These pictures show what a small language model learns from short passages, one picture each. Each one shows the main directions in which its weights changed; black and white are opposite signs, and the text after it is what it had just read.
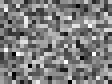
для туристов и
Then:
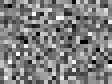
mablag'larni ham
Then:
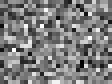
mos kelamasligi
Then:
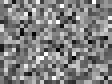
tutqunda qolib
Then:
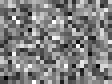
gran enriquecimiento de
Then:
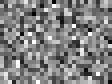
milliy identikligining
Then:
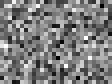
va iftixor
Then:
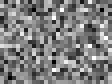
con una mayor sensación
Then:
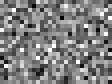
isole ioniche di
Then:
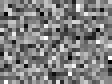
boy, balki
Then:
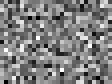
a ter uma melhor
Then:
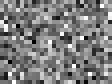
a nővére
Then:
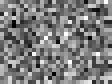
Education. 6.
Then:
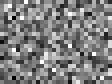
pegawai sudah
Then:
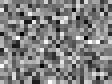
их заполнения
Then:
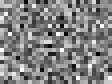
tufayli podshohning
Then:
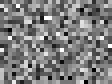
використано у
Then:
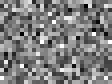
undashi mumkin.
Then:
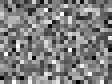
padecerá de
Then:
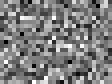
a poca distanza
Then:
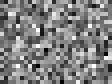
de estado (Fukuda
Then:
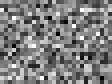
ранних стадий
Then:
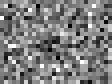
Kuantum Devrimi
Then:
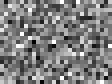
O., Shvets A.
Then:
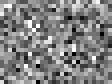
fracturas óseas
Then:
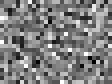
xolalar, jiyanlar
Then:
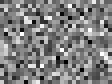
потреба з
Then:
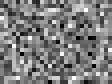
lo encierren.
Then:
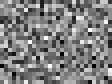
kabilar; - optik
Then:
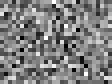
na diko katawani
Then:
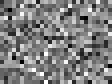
güven, saygı
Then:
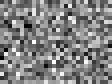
der Bedarf an
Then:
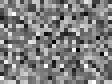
jarayonida faol
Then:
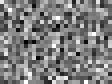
kabi asarlarida
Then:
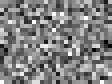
кўчатзорида 7
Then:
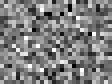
beurs genoteerde
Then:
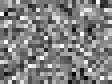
más monumental denominado
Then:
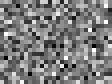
эга. Диалогнинг
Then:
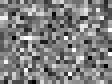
de donner toute sa
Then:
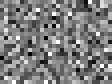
van de cliënt
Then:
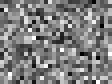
нефти и газа
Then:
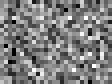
of abnormal and social
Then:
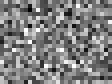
yaratish mayli
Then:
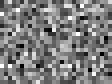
Lehrmittel mit
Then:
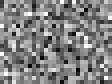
mereka. Hal ini
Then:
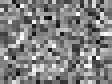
реалізації своїх
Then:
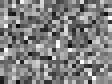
front a importants
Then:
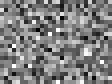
мозга по данным
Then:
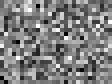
undan xabar ham
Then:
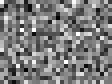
kecenderungan yang
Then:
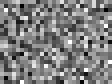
boshqa sohalari:
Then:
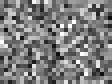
of using STEAM
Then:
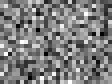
het examenprogramma van
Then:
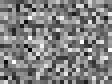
ularni **badiiy
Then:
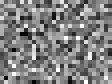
R., & Hasanova,
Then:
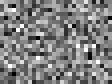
"Perfection of
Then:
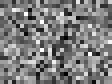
rag'batlantirish va
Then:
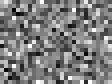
**Trabalho docente e
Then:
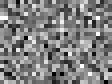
qadrli edi.
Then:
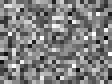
de cereales y/o
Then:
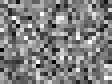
é essencial em um
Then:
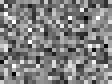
to substantiate and
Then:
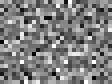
дня после
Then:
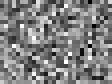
utilizzo del modello è
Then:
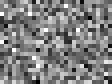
tappe dell'esodo
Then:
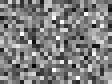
precisam quebrar
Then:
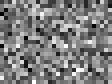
“Isajon Sulton
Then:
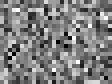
dass die Etablierung
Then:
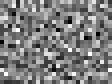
barcha turdagi
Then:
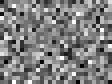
Finndu út
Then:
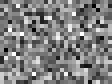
на культурное
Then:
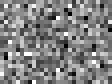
verificando-se se a
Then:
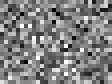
5. Dilnavoz
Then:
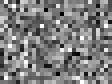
da obra, já que a
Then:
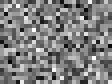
В наши дни,
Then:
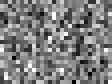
de Desenvolvimento
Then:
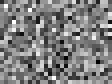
capítulo relativo
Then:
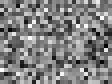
% пользуются
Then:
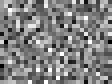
limitadas y se
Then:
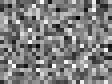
losu czy też z
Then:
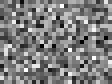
il metodo o piu
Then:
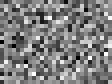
навчальні заклади
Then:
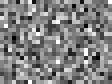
claras nos estudos sobre
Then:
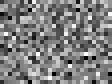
N; Goltapeh,
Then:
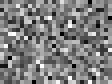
тизими ҳамда
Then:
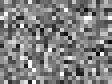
elementos lúdicos e
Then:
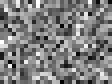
darajada oshiradi. Bu
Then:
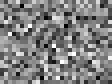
a través de una serie
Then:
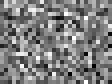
mentais na gestação
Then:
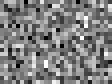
uchun tadqiqotchining
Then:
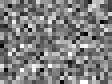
A. G'ulomov.
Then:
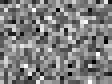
из F на R или из
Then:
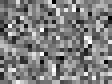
following results
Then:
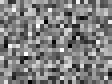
sabablarini aniqlash,
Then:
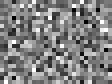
metabólico y la
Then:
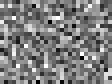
para emprender estudios que
